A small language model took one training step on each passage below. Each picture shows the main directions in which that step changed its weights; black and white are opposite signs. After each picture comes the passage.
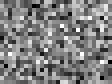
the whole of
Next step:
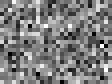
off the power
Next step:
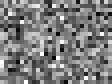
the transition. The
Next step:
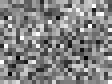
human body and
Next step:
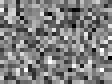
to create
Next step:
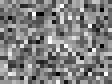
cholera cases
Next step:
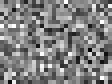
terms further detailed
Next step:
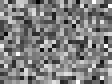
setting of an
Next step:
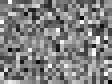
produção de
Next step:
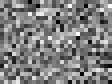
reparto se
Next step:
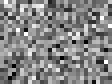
contributions are also
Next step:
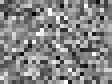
pooled sample
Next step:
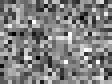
information transfer
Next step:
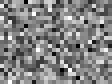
Shows that when
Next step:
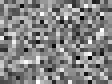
3--form on
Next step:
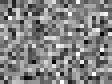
those of the
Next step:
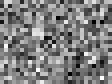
access request
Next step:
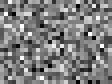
which in turn
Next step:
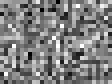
mit den
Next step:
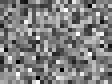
index about selection
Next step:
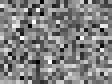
the dyes
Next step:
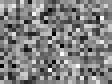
due to the
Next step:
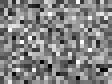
the common people in
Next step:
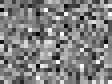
Note that this
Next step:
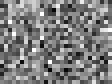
green lines in
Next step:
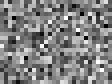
and month fixed
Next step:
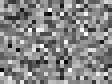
Path 2
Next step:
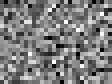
study of the
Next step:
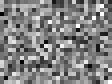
and at zero for
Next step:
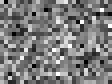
highly contribute
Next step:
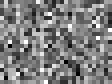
implemented to assess
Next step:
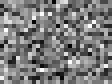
limiting step
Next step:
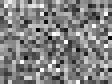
can be expressed
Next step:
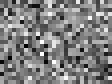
the adoption of
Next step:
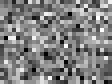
and feedback
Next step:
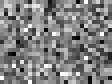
we have also obtained
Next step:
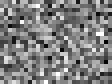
the very long
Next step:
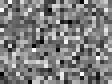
for moving
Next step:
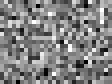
stopping point
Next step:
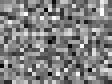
hope that
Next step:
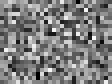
and indicate:
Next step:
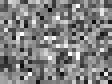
no need of
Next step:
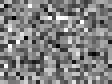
tutadi va
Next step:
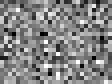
planos com
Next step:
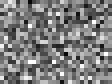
limitations, the
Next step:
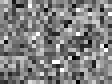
3. Noise
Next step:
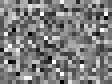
is whether the
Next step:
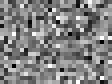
goal of
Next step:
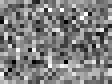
transferência de
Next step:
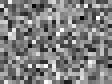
optimal efficiency
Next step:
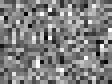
uma interpretação
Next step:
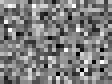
context of a
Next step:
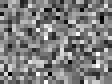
enforces the
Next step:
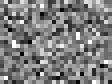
temperature at which
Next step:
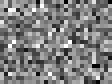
enhanced and
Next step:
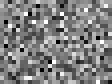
only the narrow
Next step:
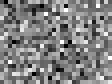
channels and tools
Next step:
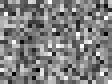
$ which has no
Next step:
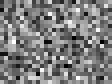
to prevent
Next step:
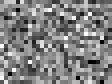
segment, there
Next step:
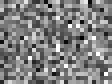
che nella
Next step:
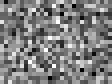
circularly polarized
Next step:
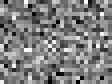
protection of critical
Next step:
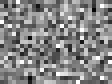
ideas of
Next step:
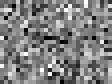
problems related to
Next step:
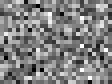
in Both the
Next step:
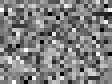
that the frequency of
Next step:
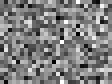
of the discussion
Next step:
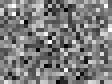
associated with the implementation
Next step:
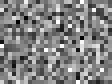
– se o
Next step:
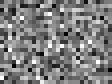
1 to the size
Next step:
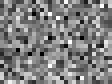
divided in
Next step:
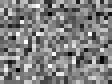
the difference in
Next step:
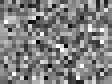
find the Weyl
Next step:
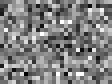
levels of Al.
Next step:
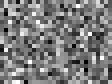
in each theory is
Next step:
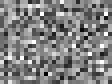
is defined as
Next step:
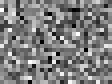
to address the
